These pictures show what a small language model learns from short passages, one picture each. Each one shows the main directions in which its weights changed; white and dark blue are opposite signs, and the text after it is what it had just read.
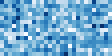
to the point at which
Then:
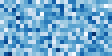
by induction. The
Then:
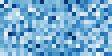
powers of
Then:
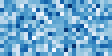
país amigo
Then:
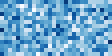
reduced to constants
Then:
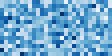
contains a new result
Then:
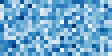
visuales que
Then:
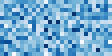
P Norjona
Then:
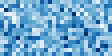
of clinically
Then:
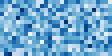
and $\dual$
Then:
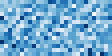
a certain process under certain
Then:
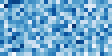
arrive at
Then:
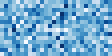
$G$, denoted
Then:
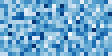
Thus we have the relations
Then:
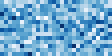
femmes font
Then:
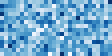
Banach space
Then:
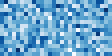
example B22:
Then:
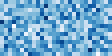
(b)\quad If
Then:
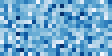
the kernel of a
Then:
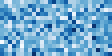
fon, sulu
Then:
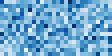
$j$, which shows
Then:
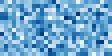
de Brasília
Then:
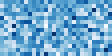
as the space of functions
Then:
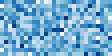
Bereich der
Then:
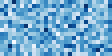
The time-stepping
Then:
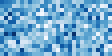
growing outer
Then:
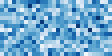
на высоте
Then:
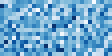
the Hodge decomposition
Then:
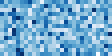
on $C$, and
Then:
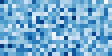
the cross terms,
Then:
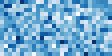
surgery diagram will
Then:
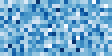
where there is low
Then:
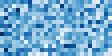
of the expectation
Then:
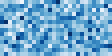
marco contextual
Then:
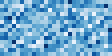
$p$ is a
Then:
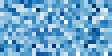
ва калий
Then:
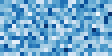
and provides the
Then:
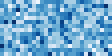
pas notre cas.
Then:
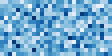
that penalizes
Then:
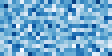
denominado de
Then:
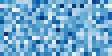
in fact equal to
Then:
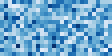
a linearization of
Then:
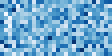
the tube
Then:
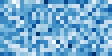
também pelo
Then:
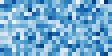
ao Parecer
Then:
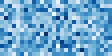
each grade \[
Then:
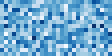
of the conditions of the
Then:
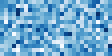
of literature do a
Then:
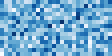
scenes, such
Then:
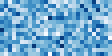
1 Рейтинг
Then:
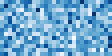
systems, we have
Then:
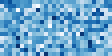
esempio, è
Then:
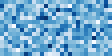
& \text{if
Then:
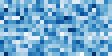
mais necessários e
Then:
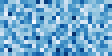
the leftmost term of
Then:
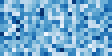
framework, an
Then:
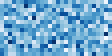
и влияние
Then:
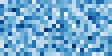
KI in den
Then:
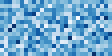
Now we take the
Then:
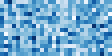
to fix the notation,
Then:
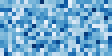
and $y$ in
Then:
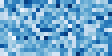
газа в
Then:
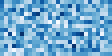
Estado do
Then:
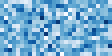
variable transformation between
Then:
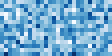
employed to
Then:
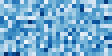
studies aimed
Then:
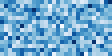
not homotopy equivalent by
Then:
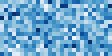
modulador das
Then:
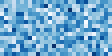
on restricted
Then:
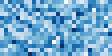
can be replaced
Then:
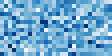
akışları ve
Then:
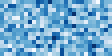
velocity of a
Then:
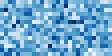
(ii) holds if
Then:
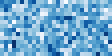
à luz o
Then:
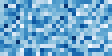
dynamics of
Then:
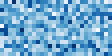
При этом
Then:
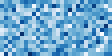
ishlari kasb
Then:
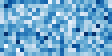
une influence sur
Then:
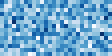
and $\beta$ satisfy
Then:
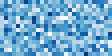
be computed within
